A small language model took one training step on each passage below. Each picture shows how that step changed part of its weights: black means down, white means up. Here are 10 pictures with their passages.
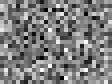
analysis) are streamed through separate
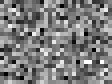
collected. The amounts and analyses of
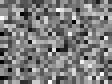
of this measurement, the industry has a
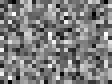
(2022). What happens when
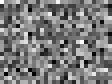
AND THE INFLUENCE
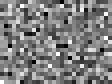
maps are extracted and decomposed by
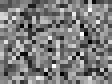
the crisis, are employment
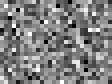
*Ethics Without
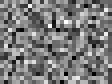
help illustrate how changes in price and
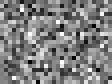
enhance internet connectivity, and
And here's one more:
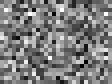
data-rich, computationally
